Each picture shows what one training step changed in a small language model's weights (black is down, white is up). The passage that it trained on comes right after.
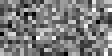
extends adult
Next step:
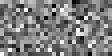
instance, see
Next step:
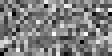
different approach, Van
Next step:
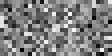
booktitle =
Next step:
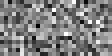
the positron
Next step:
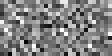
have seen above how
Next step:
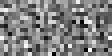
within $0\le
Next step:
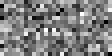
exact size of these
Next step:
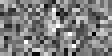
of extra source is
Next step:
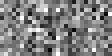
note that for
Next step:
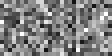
by the user is
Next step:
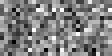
maximize the internal
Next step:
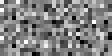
\delta$. This
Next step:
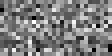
certain range of
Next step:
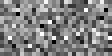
thus enter at
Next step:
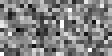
to the construction
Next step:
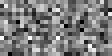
the gauge over
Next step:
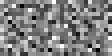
& thermal energy \\
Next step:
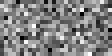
usually very
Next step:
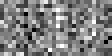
fitting formula
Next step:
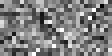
in the band gap
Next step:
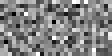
k}\right)$. These
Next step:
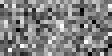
the same set of
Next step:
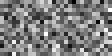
and human
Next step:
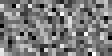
to provoke a
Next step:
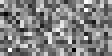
is the vector of the
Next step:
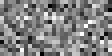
approaches is that
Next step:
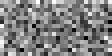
For negative
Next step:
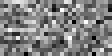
crosses) which were
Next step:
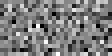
modification but the
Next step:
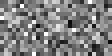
shorter for large
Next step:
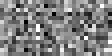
difference in the
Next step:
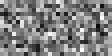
is approximately
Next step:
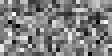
in GCs,
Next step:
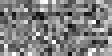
France and
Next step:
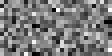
\ee for $j
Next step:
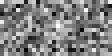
time-dependent due to
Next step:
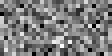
of a vertex
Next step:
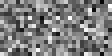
at the minimum of
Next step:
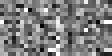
would operate in the
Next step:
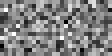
The detection was
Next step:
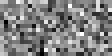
HR state on the
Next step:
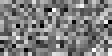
QI, and
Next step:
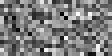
and further investigated
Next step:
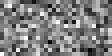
has a continuity
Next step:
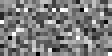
physical systems. The
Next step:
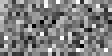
five motivations
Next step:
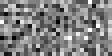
are the most accurate
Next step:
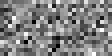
see footnote
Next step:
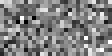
where $\sigma$ is
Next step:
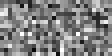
in the decision to
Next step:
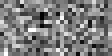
on the previous discussion
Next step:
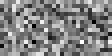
the conduction band,
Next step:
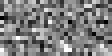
for biased
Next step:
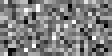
a decentralized
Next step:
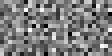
key evaluation
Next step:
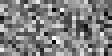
converging to
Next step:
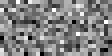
network which uses the
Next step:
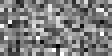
equation from that of the
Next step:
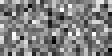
We first fix
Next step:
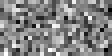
compared to the
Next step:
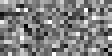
variations. In our
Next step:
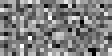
hole (a
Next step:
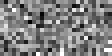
limit on the spectral
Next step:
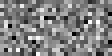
first summarize
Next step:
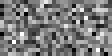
provides extended
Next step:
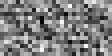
at the low scale,
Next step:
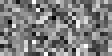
is somewhat
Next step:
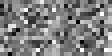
Poisson and
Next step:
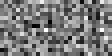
precision of
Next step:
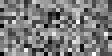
suggests an
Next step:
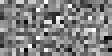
references can be
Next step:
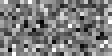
constant entropy per
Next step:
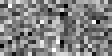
and (d)
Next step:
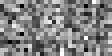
bases in the
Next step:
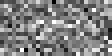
reasoning is
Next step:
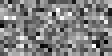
a DNA
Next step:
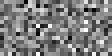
key limiting factor
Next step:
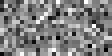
you put
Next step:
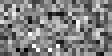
is transferred by
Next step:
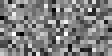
stops when the
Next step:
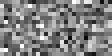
relaxation rates
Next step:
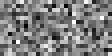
resonance condition.
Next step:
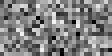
the transaction will
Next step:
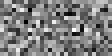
kinetic energy of
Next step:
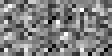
us to quantify
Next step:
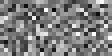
School of
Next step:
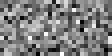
when both the size and
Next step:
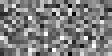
observations with less
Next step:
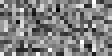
the tensor
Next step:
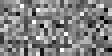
enter a different
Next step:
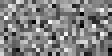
determined by solving
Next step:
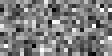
strategies which
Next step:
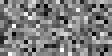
So, a
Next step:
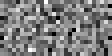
optimal conditions in
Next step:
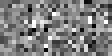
hadrons show
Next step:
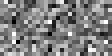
literature has
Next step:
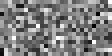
shown in the Fig.
